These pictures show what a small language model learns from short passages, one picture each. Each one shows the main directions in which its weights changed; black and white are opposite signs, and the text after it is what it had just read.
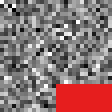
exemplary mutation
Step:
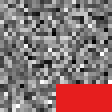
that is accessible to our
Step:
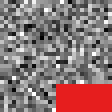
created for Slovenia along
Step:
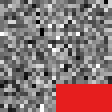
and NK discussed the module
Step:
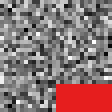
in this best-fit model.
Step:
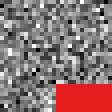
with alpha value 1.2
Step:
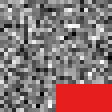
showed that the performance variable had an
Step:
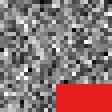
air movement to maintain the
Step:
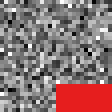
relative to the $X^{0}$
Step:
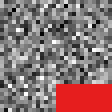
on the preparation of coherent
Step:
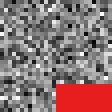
(RealityCapture). The method
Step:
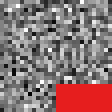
end-to-end relation between
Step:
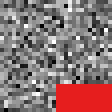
this paper is the moving contact is
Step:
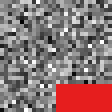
objective arbitrability.
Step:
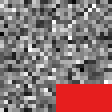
the Standard Model ({\it
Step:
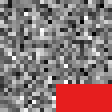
g) was dissolved in
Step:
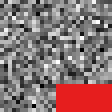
the number of undulator sections
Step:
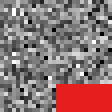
ranking is produced by
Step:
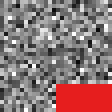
tetrad nor {\it first
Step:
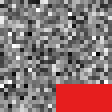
spectrum of the APTY line
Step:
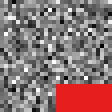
i.e. the background field
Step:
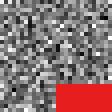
on August 15th.
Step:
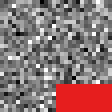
position of the entity and the
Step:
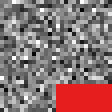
0\). It is clear that each
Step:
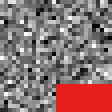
first and the second steps from the
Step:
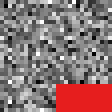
survey of terrestrial
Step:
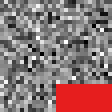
of Bangladesh and
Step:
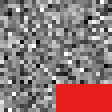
we have been able to detect
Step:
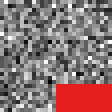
the labor force will increase as
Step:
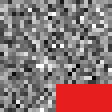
we force the frameworks into an
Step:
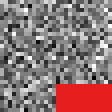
properties. We then visually inspected
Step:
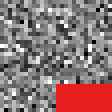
observed decrease in differential
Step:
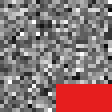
large window openings were also
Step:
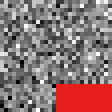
the matrix without defects. The approach
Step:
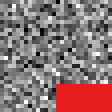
at graz university of
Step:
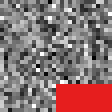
static atmospheres,
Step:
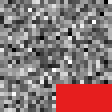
loans become the partnership
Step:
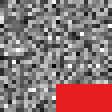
Furthermore, advancements
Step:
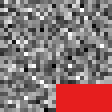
while representing the input sequences
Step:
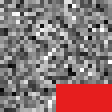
studies demonstrated that the strength
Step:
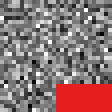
of the farmers were between 31
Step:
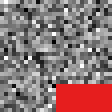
radiative transfer code, a
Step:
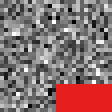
EU Network of DIHs
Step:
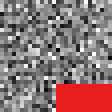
code and line-shuffled
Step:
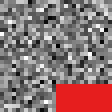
longitudinal part of $\epsilon $
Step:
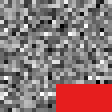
the reaction rate decreases with
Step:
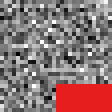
be further minimized by selecting
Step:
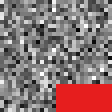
in microwave sintered
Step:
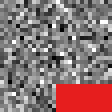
$N^*$ is roughly the
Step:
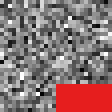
in high school students at
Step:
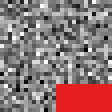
was sufficient evidence of
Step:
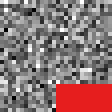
Qualitative information Web forms
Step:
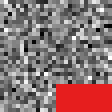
literacy, mathematical
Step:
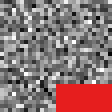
The World Federation of
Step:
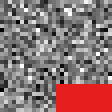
represents a basis spectrum and each
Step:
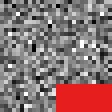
\lambda_\om(A) =
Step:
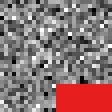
very useful tool in interventional
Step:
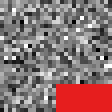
preventing users from completing
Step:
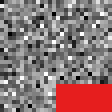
of work-related causes.
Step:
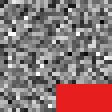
\ref{results}, and we
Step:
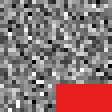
for the correlations between fields in
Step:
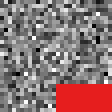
teachers, are at the center
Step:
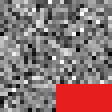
as Energy Dispersive
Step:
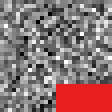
transit to the ground state in the
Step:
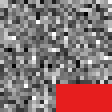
quasar and an optically
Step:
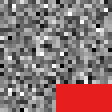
information measures aimed at those
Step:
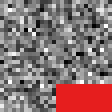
high (100%) in patients
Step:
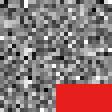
as well as for the use of research
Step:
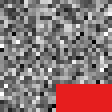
this work through its support to Space
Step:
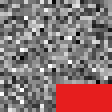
childhood leukaemia
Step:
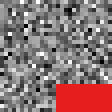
their restoration is at the
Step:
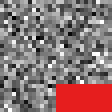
but also as models for extreme
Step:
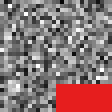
understand preservation biases of
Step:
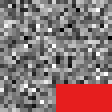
has independent variables the same is
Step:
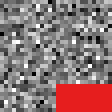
- Dirección de
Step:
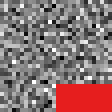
to the massacre was mixed,
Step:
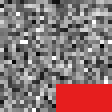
Theory, Department of
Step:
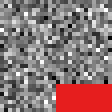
nutritional problems they
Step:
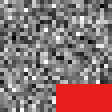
the fragmentation is
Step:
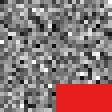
\noi where $\rho =
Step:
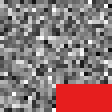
colorbars). The main difference
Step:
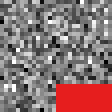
temperature ($^{\circ}$C),
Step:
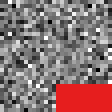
Conceptually, the economic
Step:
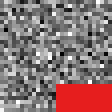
and Methods. Location
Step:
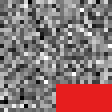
either one third or two
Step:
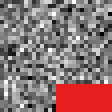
the SWB kernel
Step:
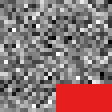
or $B$ states. In the
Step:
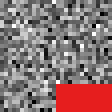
of circulating red
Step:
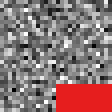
be the charge transfer from
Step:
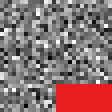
PVIR Product
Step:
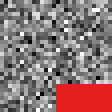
a variety of formulations to
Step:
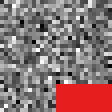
the breeding tract as
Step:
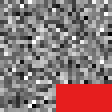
miscibility has been
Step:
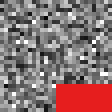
At the 12-month
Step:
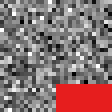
then replacing q^7
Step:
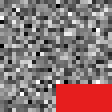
of coordinates is rotated
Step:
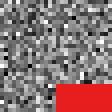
discrepancies between controls from
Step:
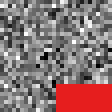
as spectrum management, frequency
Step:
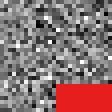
measures between learning objects,
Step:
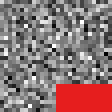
risk of \textit{contextual
